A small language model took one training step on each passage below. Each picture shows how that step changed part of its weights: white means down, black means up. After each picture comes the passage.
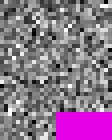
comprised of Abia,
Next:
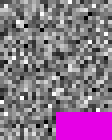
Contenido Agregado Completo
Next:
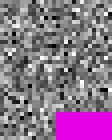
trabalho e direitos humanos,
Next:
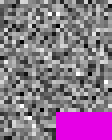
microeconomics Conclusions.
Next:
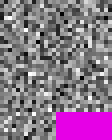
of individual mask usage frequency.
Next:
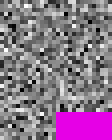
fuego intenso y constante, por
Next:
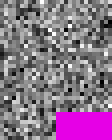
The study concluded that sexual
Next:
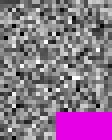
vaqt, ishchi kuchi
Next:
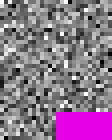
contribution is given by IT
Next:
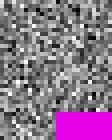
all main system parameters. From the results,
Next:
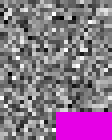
produce substances that inhibit
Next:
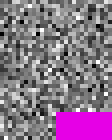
compared to normal control subjects.
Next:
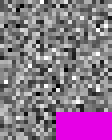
and entered in questionnaire.
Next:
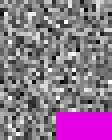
Various articles and papers have been
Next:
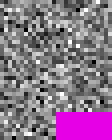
costos significativos^{3,4}.
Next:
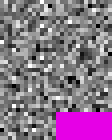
¹ Senior teacher SamISE
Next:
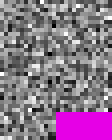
speciei. Referințe: 1.
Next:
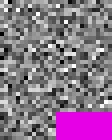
природных и нефтяных
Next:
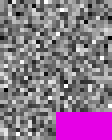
as understanding assignments and study time
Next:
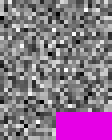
ainda que inconclusa,
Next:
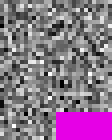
razón [4]. Preparación En
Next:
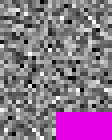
Бу билан болаларни
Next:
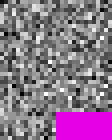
entretener a los niños/as,
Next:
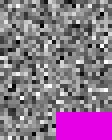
continuing professional development and show teacher
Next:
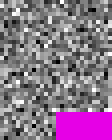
existe uma estratégia que
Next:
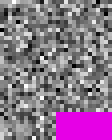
de datos científicas. Los
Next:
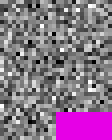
does not vary significantly based on
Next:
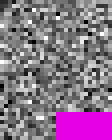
in batch 1 dm³ reactors
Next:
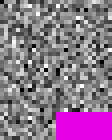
and silver enhancement, observing the
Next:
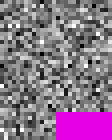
the opinion that is convenient to its
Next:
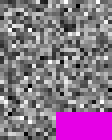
ҳар бир товуш учун
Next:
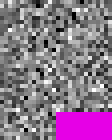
consumption of fixed capital serve
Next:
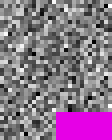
M, Ammon A. Preparing
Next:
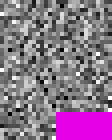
and standing [$\pm
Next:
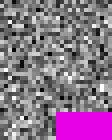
глобальный рынок
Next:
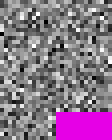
/ T. P. Morais, S.
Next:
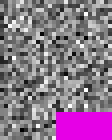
to assess accessibility for elderly
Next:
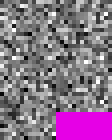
showcasing the fact that the performance of
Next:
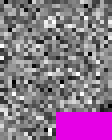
sexo feminino, tendo
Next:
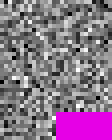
at Bahia Southwest State
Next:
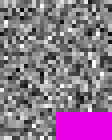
based on social habits like smoker
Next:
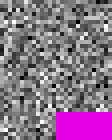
OF THE DUCT ON
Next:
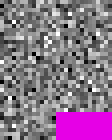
del naranja de metilo
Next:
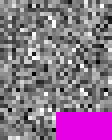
eigenen Kriterien. Auch
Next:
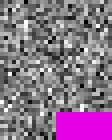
Éditions de Minuit,
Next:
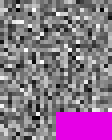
kabi voqelarni
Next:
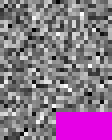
Despite the popularity of social media
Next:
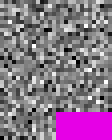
ЯХМдаги улуши
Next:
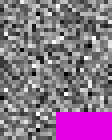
novel approach in estimating the location of
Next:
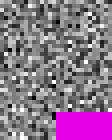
São Paulo: Paz e
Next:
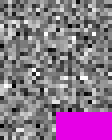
Wali Kota tidak berhak
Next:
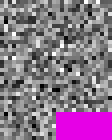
societal drivers are not promoting
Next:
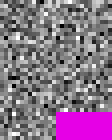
evaporation & dissociation,
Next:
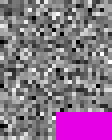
displays sounds (or their
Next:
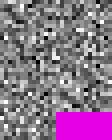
brands will hurt the
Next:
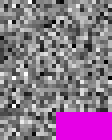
the consumption of oxygen in the
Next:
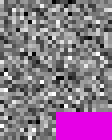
sejam diferentes da foto da
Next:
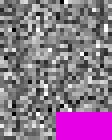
in the laboratory by experimental
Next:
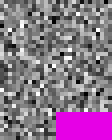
own passions in life over
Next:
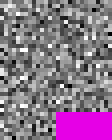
представление о человеке
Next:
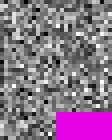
crítica no que tange à relação entre
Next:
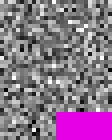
brackets caused more enamel
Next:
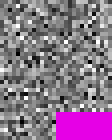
*Monatshefte für
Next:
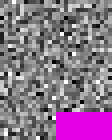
formulas, and complete the problem to
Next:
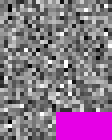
SA'idu H, Faruk UU
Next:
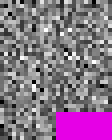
nutq terapevti va
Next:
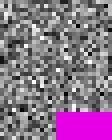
Amarga & Phelps 2021),
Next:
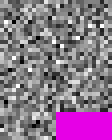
agreed to be accountable for its
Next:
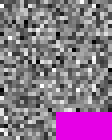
of approaches to constructing a teaching
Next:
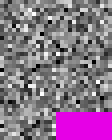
to remember the definition for
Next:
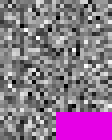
Teknik Politeknik
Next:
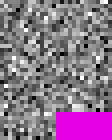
of the extensometre was chosen so
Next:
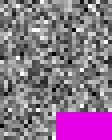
be stated in brief as under.
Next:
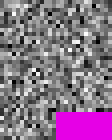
To identify the onychoscopic
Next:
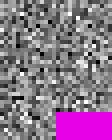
măsuri speciale a fost
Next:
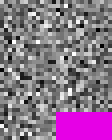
Data Collection and Analysis
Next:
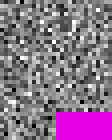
key K_s must be shared with
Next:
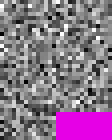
dualistic in the eyes of
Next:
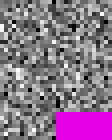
settings, posing significant challenges to
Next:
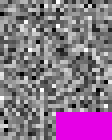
space that corresponds with your
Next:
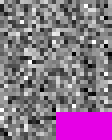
a single molecule
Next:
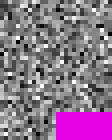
tensile properties of epoxy
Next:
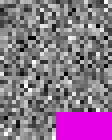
the project and presented in D5.8
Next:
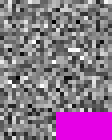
for members of the reviewing panel
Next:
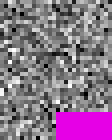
definitiva el resultado que esperaban
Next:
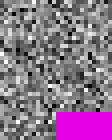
jarayonidagi rolini ko'rib
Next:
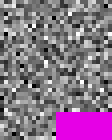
analysis of the computational complexity has been
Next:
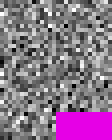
a publicação de trabalhos
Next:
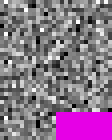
de chorro en el tratamiento dental
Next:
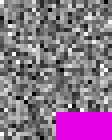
dell'evidenza*, in
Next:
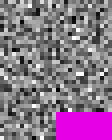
chiqilib xulosalar qilingan.
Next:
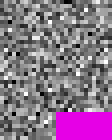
is consistent with other international studies.
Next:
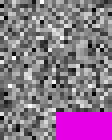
correspondants de « professional
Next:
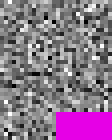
magnetic moment provide one of the
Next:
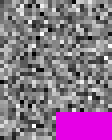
been so severely affected that he
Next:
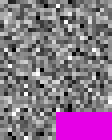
внутри ящика на 28
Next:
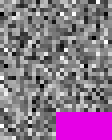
15.71 Tablets showed
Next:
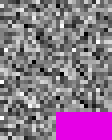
ва мазкур жараёнда
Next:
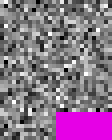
its rapid and complex evolution, a
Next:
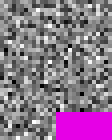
Raqamli darsliklar va
